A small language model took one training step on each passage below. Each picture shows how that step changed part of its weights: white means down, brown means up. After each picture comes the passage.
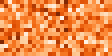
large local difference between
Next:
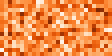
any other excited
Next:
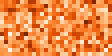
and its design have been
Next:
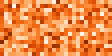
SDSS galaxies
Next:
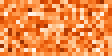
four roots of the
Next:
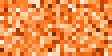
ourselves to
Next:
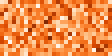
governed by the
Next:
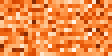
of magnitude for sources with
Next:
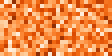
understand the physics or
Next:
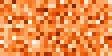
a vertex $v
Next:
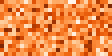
with available observations to
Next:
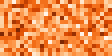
the interior of the
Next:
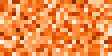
$L$ is the
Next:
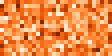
indicates that the system is
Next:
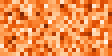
train \& train
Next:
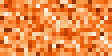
reasons of the
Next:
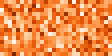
also highlight the
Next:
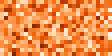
is too small,
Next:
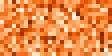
by interfering the
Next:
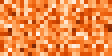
the predicted masses from
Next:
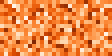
EL decay efficiency
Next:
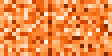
In this letter we
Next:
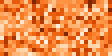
in this paper are not
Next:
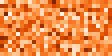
as follows. In
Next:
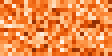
the pixels need
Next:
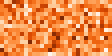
the magnetic orders,
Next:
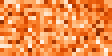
any user }\}$ be
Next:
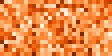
lowest level, data
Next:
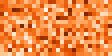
a $2\times
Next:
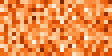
calculated by using certain
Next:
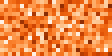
material setting ($k$).
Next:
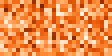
should only see two
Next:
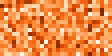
this parameter were varied
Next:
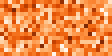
settings, while also
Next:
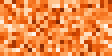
the basis for the use
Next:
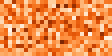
the probability of a
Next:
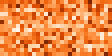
are either constraint to
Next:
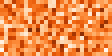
the "best available
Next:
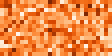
analogy, we
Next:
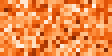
is embedded
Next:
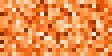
that a boson with
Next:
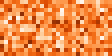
using machine learning
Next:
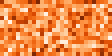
1-sigma uncertainties
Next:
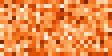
correlations with delay.
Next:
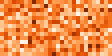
of the resulting quantum
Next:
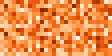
automatically the
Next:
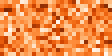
is stable. \item
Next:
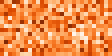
the full-width
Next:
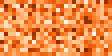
molecules have been observed
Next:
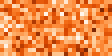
pass each variant
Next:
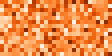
not degrading the
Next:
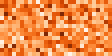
= {Lulu
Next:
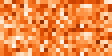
the other hand,
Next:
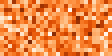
we can equate coefficients
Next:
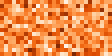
rich variety
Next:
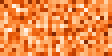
5: a pure
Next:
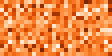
lines are discussed in the
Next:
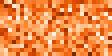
BAT range, the
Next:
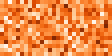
The latter also covers
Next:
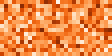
scenarios and the
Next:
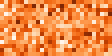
atoms occupying any
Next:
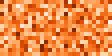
corresponding to right and left
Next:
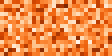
in the scattering process is
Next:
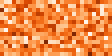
eigenvalue of
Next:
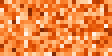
However, our findings
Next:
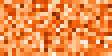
raising and lowering
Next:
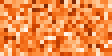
for results, was used
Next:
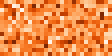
beam splitter,
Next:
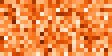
I | UC |
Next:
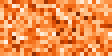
state interaction, nor
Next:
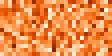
backfires and
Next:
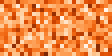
detected would require explicit
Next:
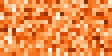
une gestion
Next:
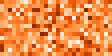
with the corresponding event rates
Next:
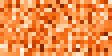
QGP in
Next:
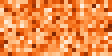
will affect our results
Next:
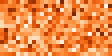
and methods for hardware
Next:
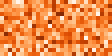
mA, together with
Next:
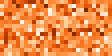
moment of atoms of type
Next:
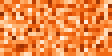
from 1 to 0,
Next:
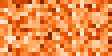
much higher than the spin
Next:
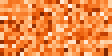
Laplace transform
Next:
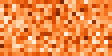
explore privacy
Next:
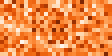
the key quantities we are
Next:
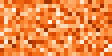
to simplify the
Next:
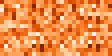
were already present in the
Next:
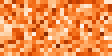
the other four of
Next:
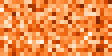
just slightly below the
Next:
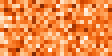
we look at
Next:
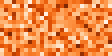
this mass is so small
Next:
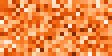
\maketitle In many
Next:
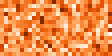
was found insufficient
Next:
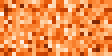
problem consists in
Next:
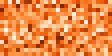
light pollution.
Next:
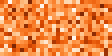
1 AU (on
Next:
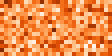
organized as
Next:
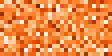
establish a consistent
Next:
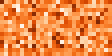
4 are shown as
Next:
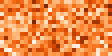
of accuracy reported here does
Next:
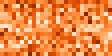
directions, the
